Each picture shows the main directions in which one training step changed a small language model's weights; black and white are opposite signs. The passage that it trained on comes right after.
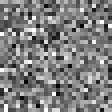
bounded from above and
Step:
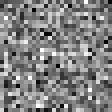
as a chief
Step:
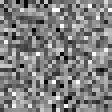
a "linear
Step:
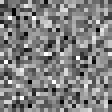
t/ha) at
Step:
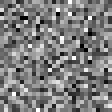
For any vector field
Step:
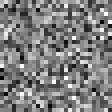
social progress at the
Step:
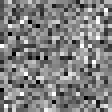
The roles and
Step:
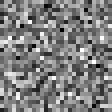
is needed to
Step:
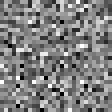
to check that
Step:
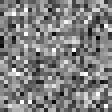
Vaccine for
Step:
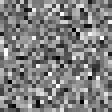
due to the use of
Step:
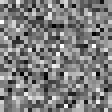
cells. The
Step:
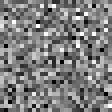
that accurately
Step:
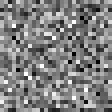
Author KS
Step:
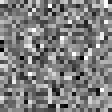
the associated constraint
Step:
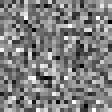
like Bavistin
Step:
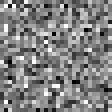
assessment of the
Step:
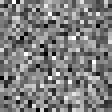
approach is a process in
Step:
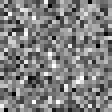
circuit which
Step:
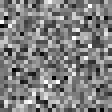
can show the continuous
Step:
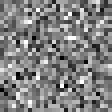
how to calculate
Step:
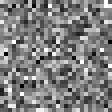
the existence of
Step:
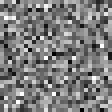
protection and
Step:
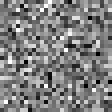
appears with
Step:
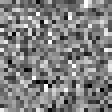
the effect is
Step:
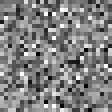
$w$ there is
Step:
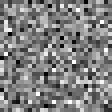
and the different and
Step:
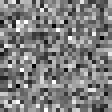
an unoriented
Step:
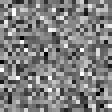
by coarea and
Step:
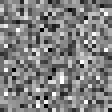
\qquad \quad
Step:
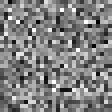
wound related
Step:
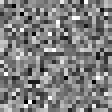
not used elements from
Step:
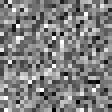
equine articular
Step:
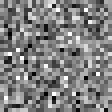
has been one of the
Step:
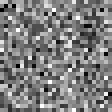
hand side, as
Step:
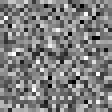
modifier. The
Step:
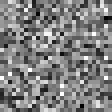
applied to
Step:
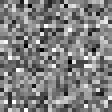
may be found in
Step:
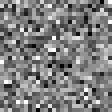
government of India
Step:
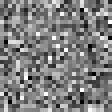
when reaching a
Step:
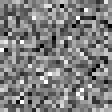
and uniqueness
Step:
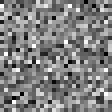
distributive law
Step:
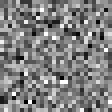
x$ is continuous from
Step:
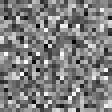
\vee t
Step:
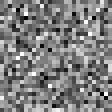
This is not true
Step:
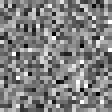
all such families
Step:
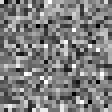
formula shows that
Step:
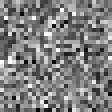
deals with a
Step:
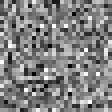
form of the computable
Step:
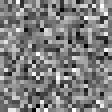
it transforms the
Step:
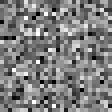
subset $B$
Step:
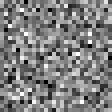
obtain a method for
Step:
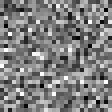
that, identification and
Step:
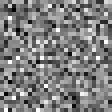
and E) around
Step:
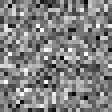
report for practical
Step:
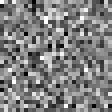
free boundary problem
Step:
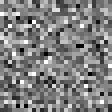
is said to
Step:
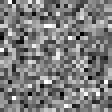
result of Table 5
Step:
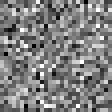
Figure 2:
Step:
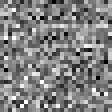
property}? \,
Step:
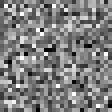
activity of
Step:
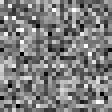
rigidity of
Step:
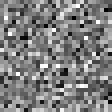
with different indices are
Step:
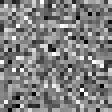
consensus. It
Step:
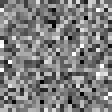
Volume 7
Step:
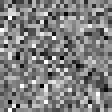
parties where the
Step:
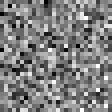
is proven for
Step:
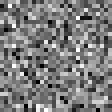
of China}
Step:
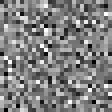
\Omega)$, and
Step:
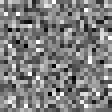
to be optimized by
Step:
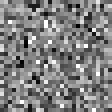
\Vit$ such
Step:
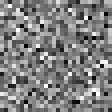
Let $S =
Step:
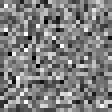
floor, due
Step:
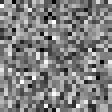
problem is bounded as
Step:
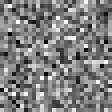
= \log \log
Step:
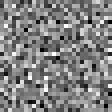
group, like all the
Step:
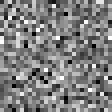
matrix $R$ has
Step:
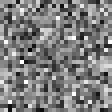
them to indicate the
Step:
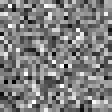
links to all
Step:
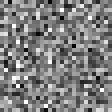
reformulating the
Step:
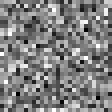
submitted the
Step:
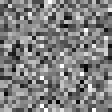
below) for some
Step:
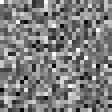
knot by using
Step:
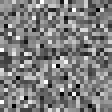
in this section report
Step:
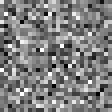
turn it for
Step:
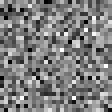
that appeared to
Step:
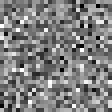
– refer to those
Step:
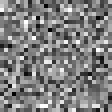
regarded as
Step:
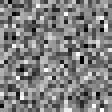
acid containing
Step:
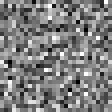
understanding of
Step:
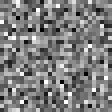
seed meal when
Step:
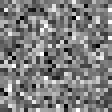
coverings of
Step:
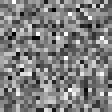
decreased range
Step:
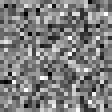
educational institutions
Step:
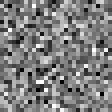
$N$ of the
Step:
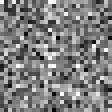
models and the
